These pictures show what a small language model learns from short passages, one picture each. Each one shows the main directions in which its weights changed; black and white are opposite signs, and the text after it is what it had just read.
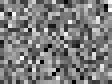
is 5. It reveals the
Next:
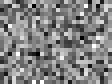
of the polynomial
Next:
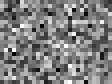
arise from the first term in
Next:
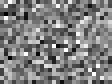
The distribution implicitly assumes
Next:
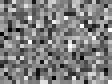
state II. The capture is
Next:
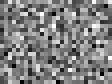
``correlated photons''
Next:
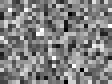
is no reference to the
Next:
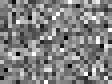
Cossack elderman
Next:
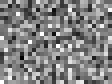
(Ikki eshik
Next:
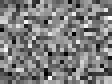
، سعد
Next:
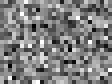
pour disposer d'un
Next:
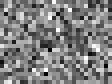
by $2p$ variational
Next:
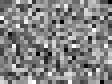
lengva, nes,
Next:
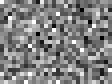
и пословиц
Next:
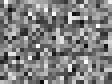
contributions from low $\omega$
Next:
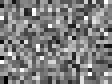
solve the constraint
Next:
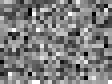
el-yurt uchun
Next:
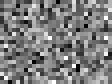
era do vaqueiro.
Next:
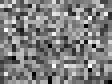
texnikada va
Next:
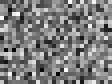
qayd etildi.
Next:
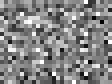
\end{equation} The leading
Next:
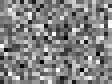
maktabdan tashqari
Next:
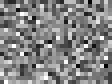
which satisfy:
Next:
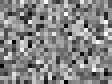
predictabilities low,
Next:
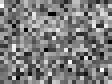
explored. In addition
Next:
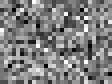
prementes de nossas
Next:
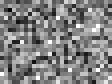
wird auch als
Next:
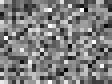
procedures: parent and
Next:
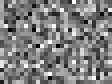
when the RH is decreased
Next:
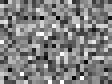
ko'plab proteinlar va
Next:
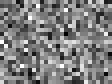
the affine connection is
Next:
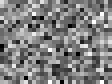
to the nonlinear response
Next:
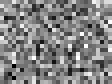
collider energies. The
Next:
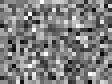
enhanced by the
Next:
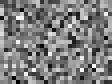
та не змогла
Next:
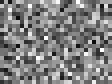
tahlil qilinar
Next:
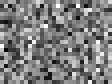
angular correlation function of the
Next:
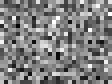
p--Pb collisions at
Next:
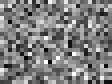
the performance difference is
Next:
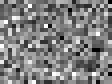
under Indonesian
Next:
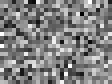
(in Ukrainian).
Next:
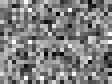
with these $c$ ions is
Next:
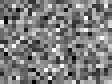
universal control and
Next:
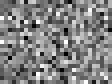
be used to improve the
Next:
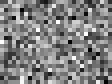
fenômeno da
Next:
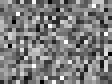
equations become tractable only
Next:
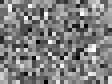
baholanadi. Har
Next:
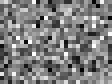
gives the energy cost of
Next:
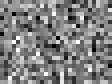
thank the Institut de
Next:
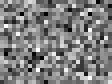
Iqtisod fanlari,
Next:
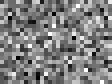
с линейным
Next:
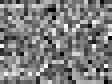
in almost all cases,
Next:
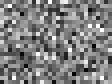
assume the denominator to
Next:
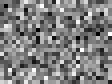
asosida quyidagi
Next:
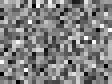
agents. \\ \noindent
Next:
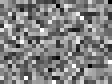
Como metodologia foi
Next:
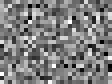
(consequently) the
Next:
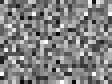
To preserve the
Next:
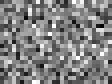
ta'limni, hunar
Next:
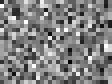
second oscillation are
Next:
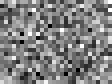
remaining transparent for the
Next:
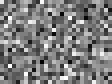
тус пайдо
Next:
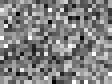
function of time, with values
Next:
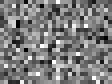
era permitido
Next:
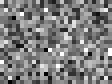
pupil radius of the
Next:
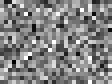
and the return of
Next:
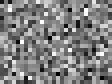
yoshlar qamrovini
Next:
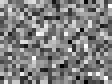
the presented variants of
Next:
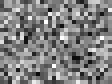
by the Smithsonian
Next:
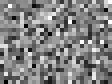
observational constrain that a
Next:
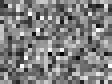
du coût du
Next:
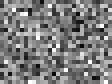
interés de dar
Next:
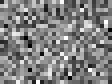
refieren que utilizan
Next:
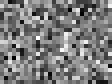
uchish apparatlari -
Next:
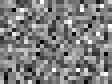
dynamics between two highly
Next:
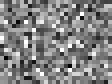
a random value $r$
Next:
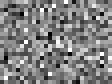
hamda vegetativ
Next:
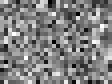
requires lowering the
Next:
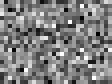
utilizador a uma
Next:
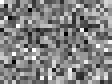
distintas variables,
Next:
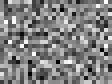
Indian Summer
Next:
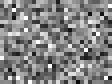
basada en un grafo de
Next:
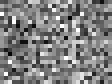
método de
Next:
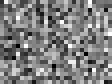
density of states, rather than
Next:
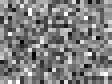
parameter $\varepsilon$ thus the
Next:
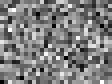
maqsadlari, uning
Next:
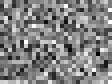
potential tends to its value in
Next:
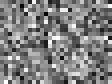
the scope of the present
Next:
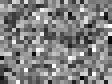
in the electrolyte
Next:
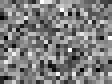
exist another critical
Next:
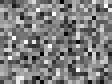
leer una persona se
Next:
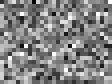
MOD system is used to
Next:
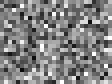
$\beta$ that are closer
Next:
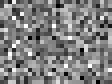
ishtiroki va
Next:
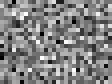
client generates light
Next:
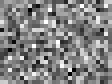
could be placed on
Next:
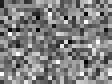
51 maps covering
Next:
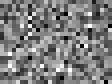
yang digunakan
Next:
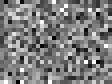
retarded coordinates
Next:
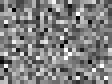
Carriers There have been
